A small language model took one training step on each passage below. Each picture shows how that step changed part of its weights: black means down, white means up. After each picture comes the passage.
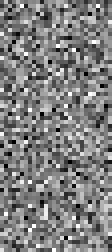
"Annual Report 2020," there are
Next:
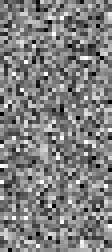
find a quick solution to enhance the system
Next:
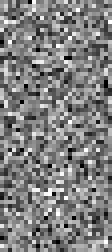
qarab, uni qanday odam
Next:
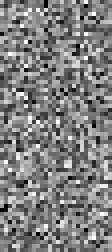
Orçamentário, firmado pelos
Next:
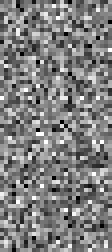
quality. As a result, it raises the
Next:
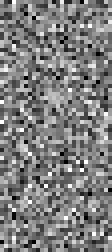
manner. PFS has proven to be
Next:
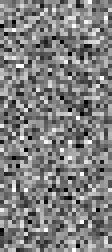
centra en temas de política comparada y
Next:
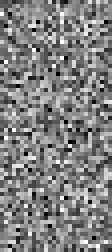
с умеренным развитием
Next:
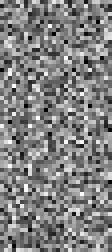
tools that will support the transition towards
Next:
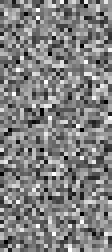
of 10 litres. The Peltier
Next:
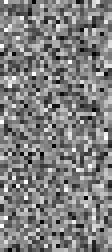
postizanje stabilnih
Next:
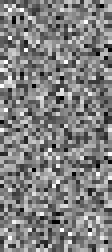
scolex, lateral; 6:
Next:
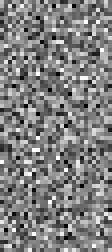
thin composite laminates and a modified
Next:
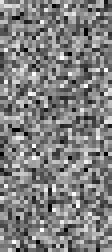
ma’lumotlari bilan milliy
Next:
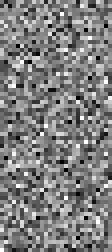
[6]. Tadqiqotda iqtisodiy
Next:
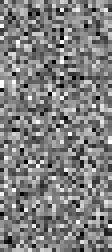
compliance for spectacle frame The
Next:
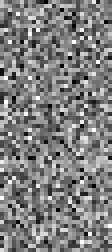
has taken the form of concise questions
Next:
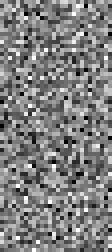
relatively uncommon, though for
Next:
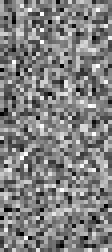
advertisements tailored to individual
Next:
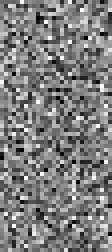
absorber compacts were simulated
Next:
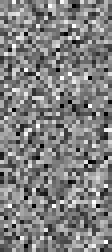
земля, власність,
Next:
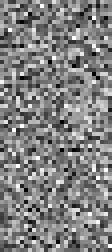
comunicação, quiçá pelo
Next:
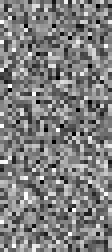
NCDs, with moderate
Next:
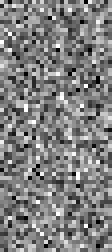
preparat bilan qanday kurashish
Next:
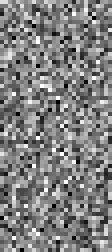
in terms of fractional snow cover
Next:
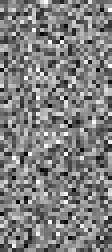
One of the subjects that I took as
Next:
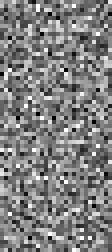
one would want objects of the same level to
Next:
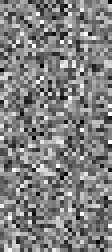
for monitoring the quality control in manufacturing
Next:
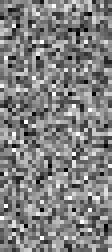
8 kHz. The strength of activation
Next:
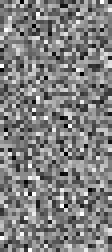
of integrative components of functional literacy.
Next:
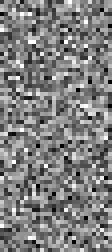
al., 1999). According to this
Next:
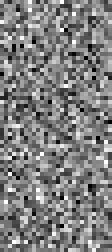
objeto de la obligación no se
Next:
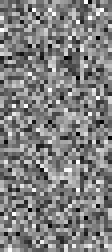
el alcohol, en el que se basan
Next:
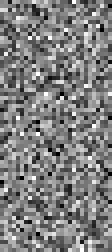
at off angle inclinations to the
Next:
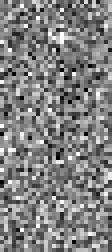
людьми та нелегального
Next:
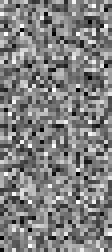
Panel Designation Total
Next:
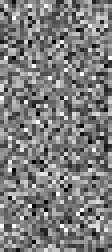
increase and I_{OFF} reduces as
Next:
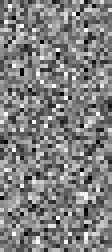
BY-SA 4.0). To view
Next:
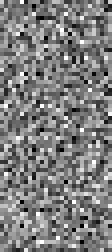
and experiences of teachers and students regarding
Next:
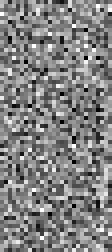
Forschungsdatenrepositorien und
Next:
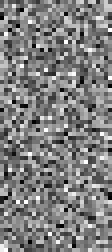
not automatically lead to various economic and
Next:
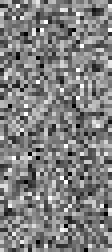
in by administrators. The result was the
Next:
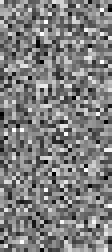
Dumnezeu este puterea
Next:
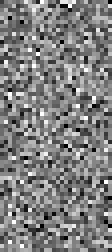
to observe the positive predictive value, negative
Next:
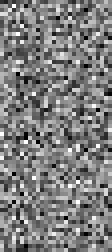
va hayotda zamonaviy
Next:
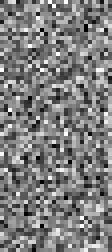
база хавфсиз ва
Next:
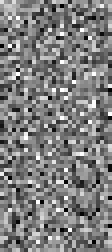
students’ critical analysis of science communication.
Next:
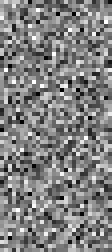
catchments are being observed all around the
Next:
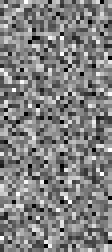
to technical competence, but also to creative
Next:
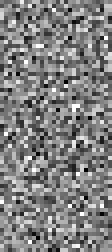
materials like brick powder. These
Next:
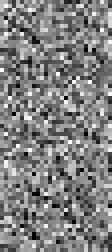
translation in order to moderate many
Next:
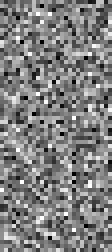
tend to get clearer information to
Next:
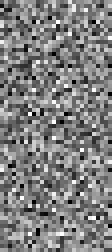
great extent if the laws formulated
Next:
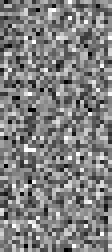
micrograph allows a large overview,
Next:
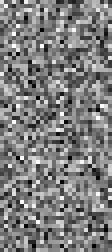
determined by spectrophotometric
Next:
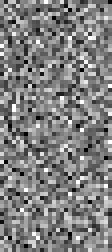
The function, if not the name, of the
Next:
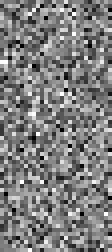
populations are denser in the wet
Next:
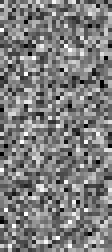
- I : Investigation - R :
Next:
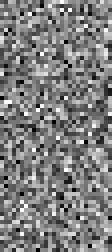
for illustrating angles and shape,
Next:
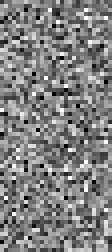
obez hastaya bakım verme
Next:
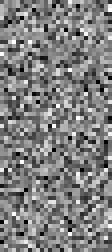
cumulative de l'activité
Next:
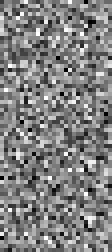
source of some mineralized zones of
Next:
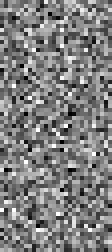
functional redundancy, with dominant
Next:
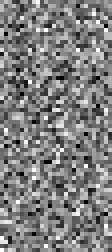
Milliy qadriyatlar jamiyat
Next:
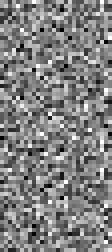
PSO air route ES22
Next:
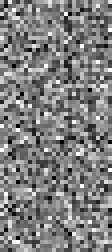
missionary institutions and how this education made them an
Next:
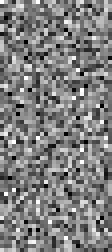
in [27]. The data logger collected
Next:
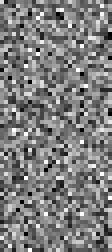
to simulate the need of each organ type
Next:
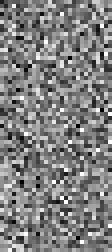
on the percentage of DPPH
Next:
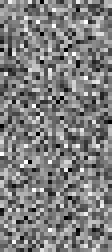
corresponds to $-\text{OH}$
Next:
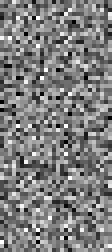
publicado, Colombia. - [10]
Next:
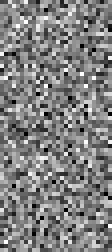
of innovative and good performing technologies is one
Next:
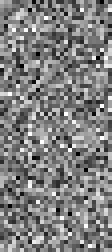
properties, instances (or potential instances),
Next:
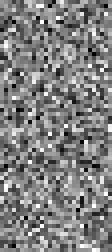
position. The room lasers were used to
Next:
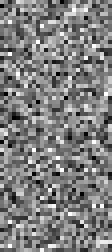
form II st. . We performed treatment
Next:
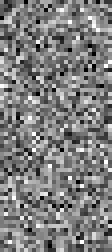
dropped by 3.63% for the
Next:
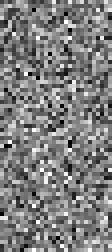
concrete and tangible actions need to
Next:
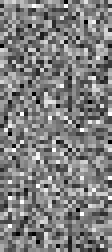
focus on the importance of examining child
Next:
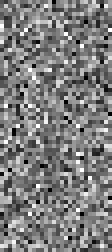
by the students and this will invariably
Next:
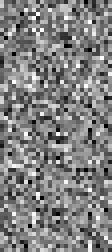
kafolatlari belgilangan.
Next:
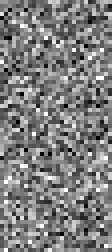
anemia is important to execute a
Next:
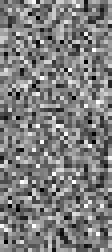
study concluded that skeletonization
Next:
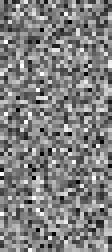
.01$); Level of aspiration
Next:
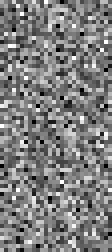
to November 2019 were the participants of this research
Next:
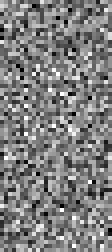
van Wel, Ramaekers, &
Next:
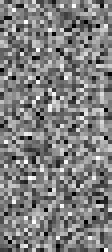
mustard more requires Nitrogen
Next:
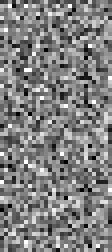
проблеме денотативной
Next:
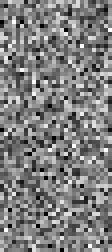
findings could inform both parents and healthcare
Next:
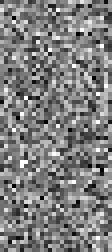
espacio de soluciones y
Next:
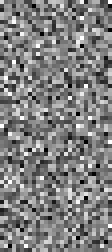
language has not been the result of any force or
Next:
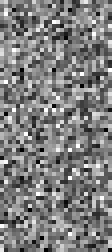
houses, built with masonry
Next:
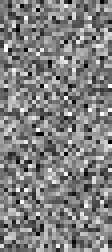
where these technologies are rapidly
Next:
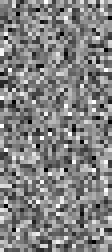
aumento de la letalidad.
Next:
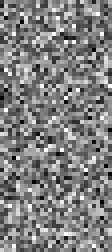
A typical streak image is shown in
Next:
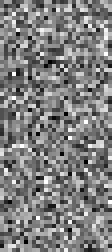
members in structural hole can also be
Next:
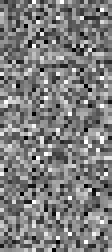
On 10 min every 30 min Step
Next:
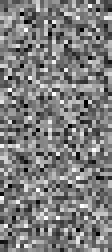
section at 38 weeks. In the
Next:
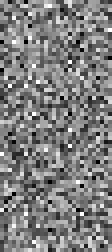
with media exposure as a moderating
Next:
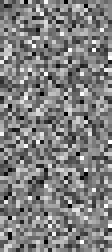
the request, the retry pattern will
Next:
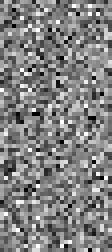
Through religiosity, these women
